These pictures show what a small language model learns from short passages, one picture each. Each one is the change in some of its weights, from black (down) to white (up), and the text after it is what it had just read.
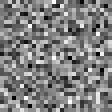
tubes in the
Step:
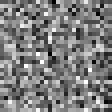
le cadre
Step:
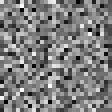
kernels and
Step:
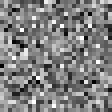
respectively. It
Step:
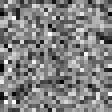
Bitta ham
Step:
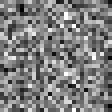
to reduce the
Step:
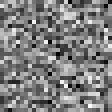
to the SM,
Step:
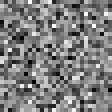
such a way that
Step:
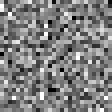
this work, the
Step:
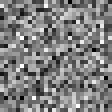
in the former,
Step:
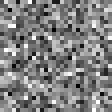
libro de
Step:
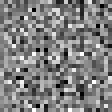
kind of behavior
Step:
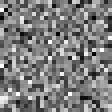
realize our
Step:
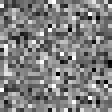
The phonon
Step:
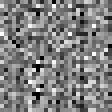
results shown in the
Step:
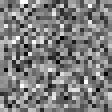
several different
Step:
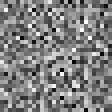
of the multiple
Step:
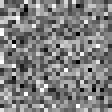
model is ready
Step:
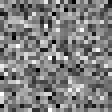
online 23
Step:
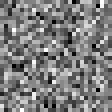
aparición no
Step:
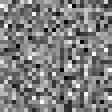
with the average results
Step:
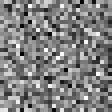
crosses show the
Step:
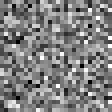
útil e
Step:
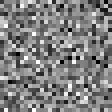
the Uzbek
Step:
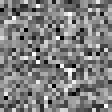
A similar behavior was
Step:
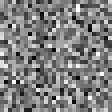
bilan birga,
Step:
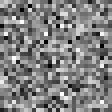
by Laskin
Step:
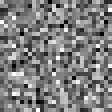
2-level as
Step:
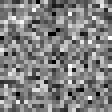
wir zwei
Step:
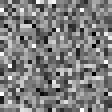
brane, so
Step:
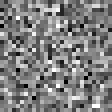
the jump
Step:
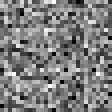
c$ and $\Delta
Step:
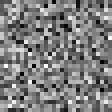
halves of the
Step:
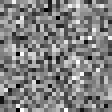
etken bul
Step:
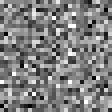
olish uchun
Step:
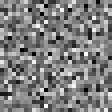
the slave system
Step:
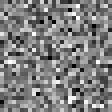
the substitution
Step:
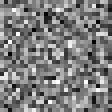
medication use in
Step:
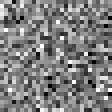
angular position.
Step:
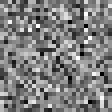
such as normal
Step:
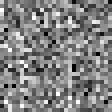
к чему
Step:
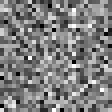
one when estimating
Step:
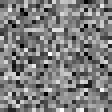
en kötü
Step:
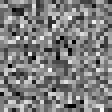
a qualidade de
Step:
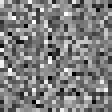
this aim we use
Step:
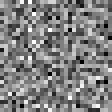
and (4) The
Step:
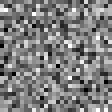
tuning curve
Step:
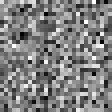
Lastly, to
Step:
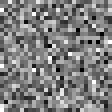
speed (in
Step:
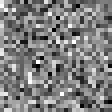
plot is shown in
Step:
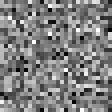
not exceed
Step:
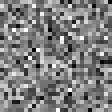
the whole system.
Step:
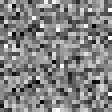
Paz. -
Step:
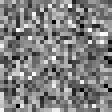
в виде
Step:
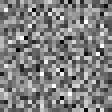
of the formation of
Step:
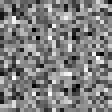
É o que
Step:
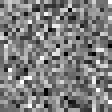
magnetic field;
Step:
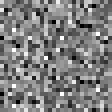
норм. У
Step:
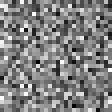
with respect to the
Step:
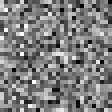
values can be seen
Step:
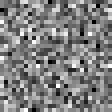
delivery and
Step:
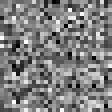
de Saber
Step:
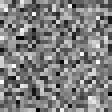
with data is based
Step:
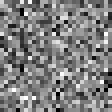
and applied
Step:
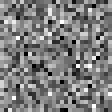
como la modalidad
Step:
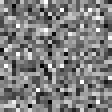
mesure du
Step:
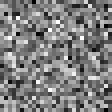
then learn to
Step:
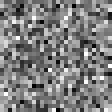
realiza o
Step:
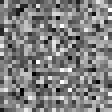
e Educação
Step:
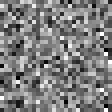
the presence of
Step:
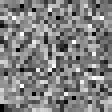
LH rotation matrix
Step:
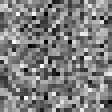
appendix, we
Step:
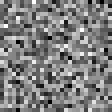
the Middle
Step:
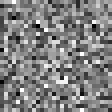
| Exp.
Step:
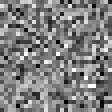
the contribution from
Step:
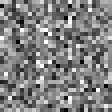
participación personal
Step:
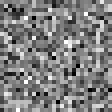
a fin de tener
